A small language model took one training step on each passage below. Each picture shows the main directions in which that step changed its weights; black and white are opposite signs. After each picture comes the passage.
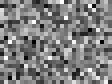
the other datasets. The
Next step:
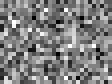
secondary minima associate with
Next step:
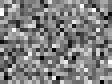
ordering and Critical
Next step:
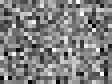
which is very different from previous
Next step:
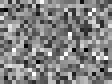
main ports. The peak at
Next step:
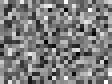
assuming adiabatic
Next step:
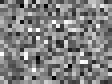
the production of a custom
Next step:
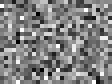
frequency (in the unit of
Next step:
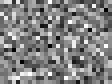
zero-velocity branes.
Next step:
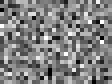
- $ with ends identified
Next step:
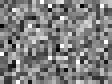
if we restrict
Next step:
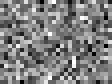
a background contribution. However,
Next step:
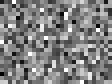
are well suited for modeling the
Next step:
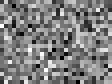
and has higher denoising
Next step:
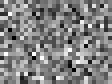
well behaved functions. The
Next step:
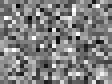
Universit\'e de
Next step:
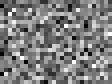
represented as two disjoint
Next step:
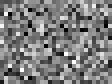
are typically regarded as a
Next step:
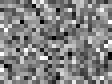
1 error (as one can see
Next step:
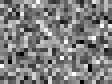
lack the granularity
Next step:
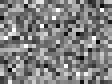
the sound intensity along the
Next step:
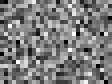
Galactic Center
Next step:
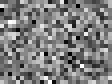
the mechanical pump and phase
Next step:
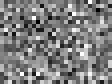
\( P \) cannot be
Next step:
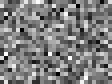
absolute magnitudes of
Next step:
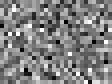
we are primarily
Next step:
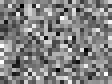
governed by the diffusion
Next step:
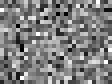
In order to distinguish the
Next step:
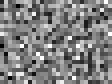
$A_\mu$ is represented
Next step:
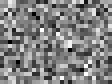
intensity $I$) which
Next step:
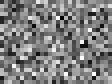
four magnetic orders. The
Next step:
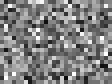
\\ Packet size $L$
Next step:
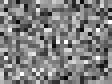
scale (the cosmological sound
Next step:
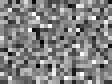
turns out that following the
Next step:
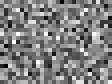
for any $g\leq 0$,
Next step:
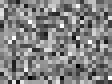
and devices with different resolution
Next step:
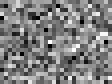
covariance estimate}
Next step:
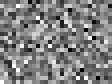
interferometers with
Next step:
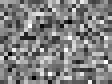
of the presented framework.
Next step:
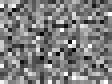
On the contrary, if
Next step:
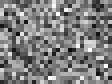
and combined NEO
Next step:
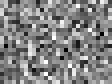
and timing performance. Several
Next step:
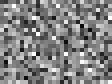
ratio of elastic to
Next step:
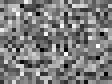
algorithm. We selected
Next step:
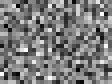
heated up to 3 MK
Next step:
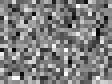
Sec. VIII
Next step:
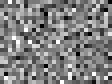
individuals. A
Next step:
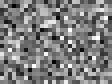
J. and Adam,
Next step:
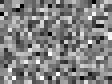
in other words, we used
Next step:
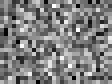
$\mu$, and $\alpha$ from
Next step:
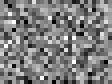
\usepackage {geometry}
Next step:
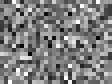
cancellations. This is
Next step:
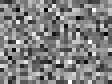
elements). In the linearly
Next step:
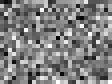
variability in time. Thus,
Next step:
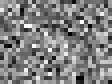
deep $JHK$ observations
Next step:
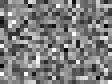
respect, it is just the
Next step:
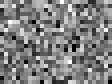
the analysis of our data. The structure
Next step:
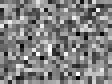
the option of selecting a
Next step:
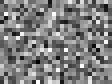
to the experimental results reported in
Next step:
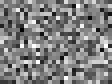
force is zero within the
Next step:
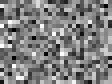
the stability of the large and
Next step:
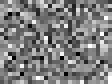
nanowires under
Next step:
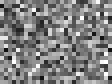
as the multiplicative inverse of
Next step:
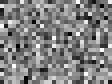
the metric is that of
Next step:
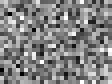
article is organized as
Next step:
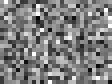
across varied scan
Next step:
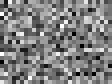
impact of secondary electrons can
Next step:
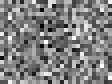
two respective incoming
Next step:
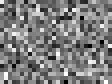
surgery was performed in a
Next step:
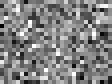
even uniform, wherein the
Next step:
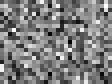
equivalence class.
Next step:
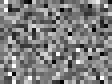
\\ \small\it a:
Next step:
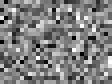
[47] and commonly
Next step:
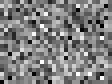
our investigation. Our
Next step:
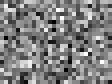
gate fidelities
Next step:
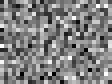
$r$. Assuming that the
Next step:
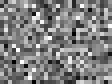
(in the first Riemann
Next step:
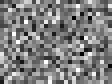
Table ST3). Where
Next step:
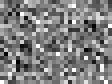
latter quantity plays
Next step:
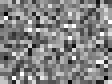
object classes even though they
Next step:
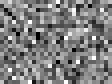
ordered, but nontrivial
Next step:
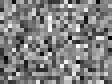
4.** The variation of Q
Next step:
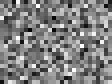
share of agropastoral
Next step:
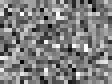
and the Central Limit
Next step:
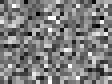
in the choice of the
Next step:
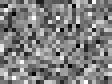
volume of [$11 \times
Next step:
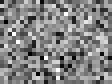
C**) rapid
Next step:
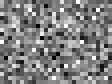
from code smells more
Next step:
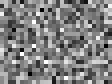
from the images and observed
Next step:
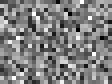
oscillator and generakized
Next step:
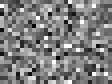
coordinate, in which
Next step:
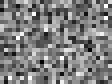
$V_L$ = the lower
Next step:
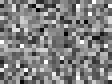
strictly positive
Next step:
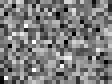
products, and operations are expected
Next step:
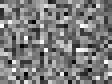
the zero-field behavior is a
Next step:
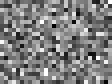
naturally small if
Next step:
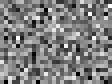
space for freeze-in
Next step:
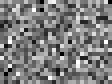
a restriction on the set
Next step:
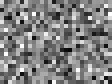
If the QCD
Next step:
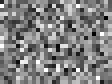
novel and complex use cases as in
